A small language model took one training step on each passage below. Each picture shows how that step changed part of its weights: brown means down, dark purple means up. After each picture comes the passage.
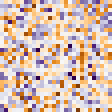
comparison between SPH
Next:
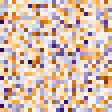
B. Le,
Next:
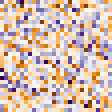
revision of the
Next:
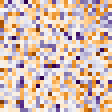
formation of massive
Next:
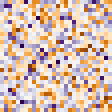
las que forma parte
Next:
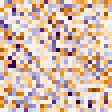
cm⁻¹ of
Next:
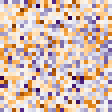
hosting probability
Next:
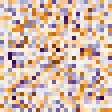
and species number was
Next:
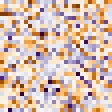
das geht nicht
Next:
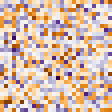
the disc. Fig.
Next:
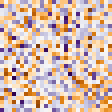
and it will not be
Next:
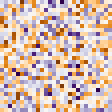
Prediction using
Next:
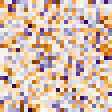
A wariness
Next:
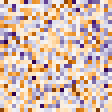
outcome predictor in
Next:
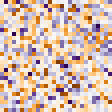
than the expressions obtained
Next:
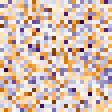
rights as those of
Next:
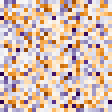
tal y como lo
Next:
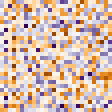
Next, the
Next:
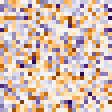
ainsi que la
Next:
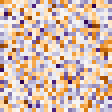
H atoms and
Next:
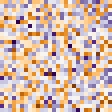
olish, uning
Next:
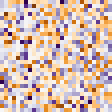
горілку не
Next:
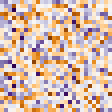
con la Unión
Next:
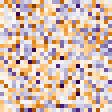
using the Harris
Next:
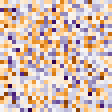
and heritage
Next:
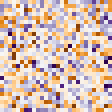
this result to general dimension
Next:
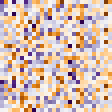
sociais, de
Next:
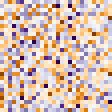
κ B activation
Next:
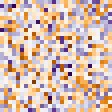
approach we interpret
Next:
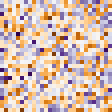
that the LDB
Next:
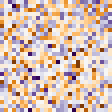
gas flow rates
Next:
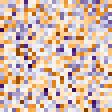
reasonable regularity
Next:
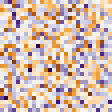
dots), defined as
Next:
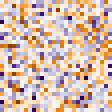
a neutrino
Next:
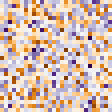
well as gravitational
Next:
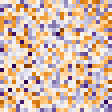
the phase transition, it
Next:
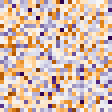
an exaggerated
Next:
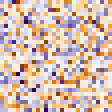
del edificio,
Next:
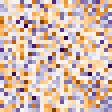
of UVB
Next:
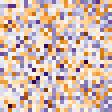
research organizations,
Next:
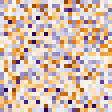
incentivo de
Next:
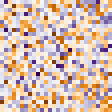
The present CG model
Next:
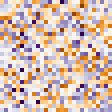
O segundo
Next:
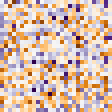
Tri, Nana
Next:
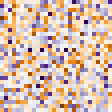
Gbps link
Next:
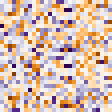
os EUA se
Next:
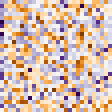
C-V, where
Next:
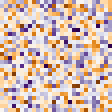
messages and the
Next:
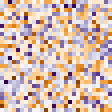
due to our ability
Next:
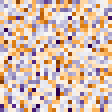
à circulação
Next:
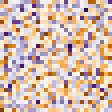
que sorrir
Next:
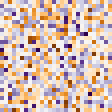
and group index as
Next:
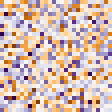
cuts must be
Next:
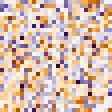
deviation in the
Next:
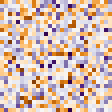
Lehrperson und
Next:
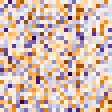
oqimlar bilan
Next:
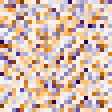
analizar la
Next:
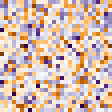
contributions among private
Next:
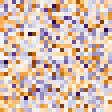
indigenization for
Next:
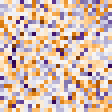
of backup time.
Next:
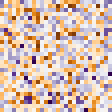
compare it with
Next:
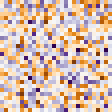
and \\ Jie
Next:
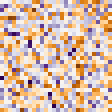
a maximum value for the
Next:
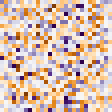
*a* is the
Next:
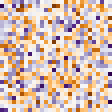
reduced exponential
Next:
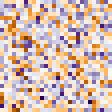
model architecture with
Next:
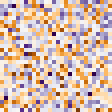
models with active
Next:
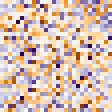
of child development,
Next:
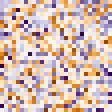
modules: edges
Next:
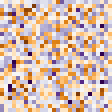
has been positively
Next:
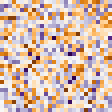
a new bit is
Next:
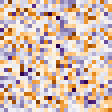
follows from it can
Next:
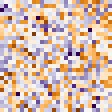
de intervenção social
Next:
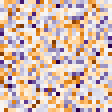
explanations of their
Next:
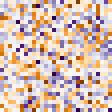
of the relic density
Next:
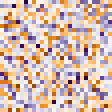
information theory [6],
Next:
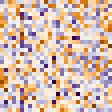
object at hand. The
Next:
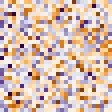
$\Delta$ is
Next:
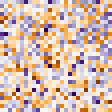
modulation changing the
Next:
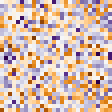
of a new charge
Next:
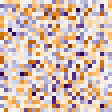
was able to determine
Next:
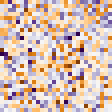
surface and body
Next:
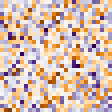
value. Therefore selected sample
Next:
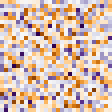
is localized to the
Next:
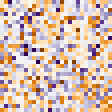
worth of generated
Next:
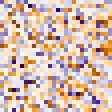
Systems, low
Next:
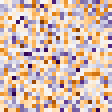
of attention and
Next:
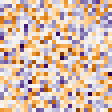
the Supplemental
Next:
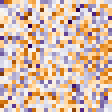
The skeletal
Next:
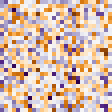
HA con una
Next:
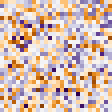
to short-term
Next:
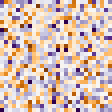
according to etiology
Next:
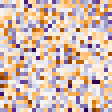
mechanisms of quality
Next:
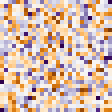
повреждения в
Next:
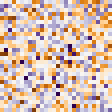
a relatively thick
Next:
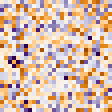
the dynamical time of
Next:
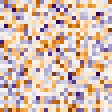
This awareness is
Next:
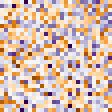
information on the direct
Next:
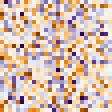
kan als
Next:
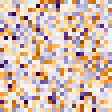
de adornos
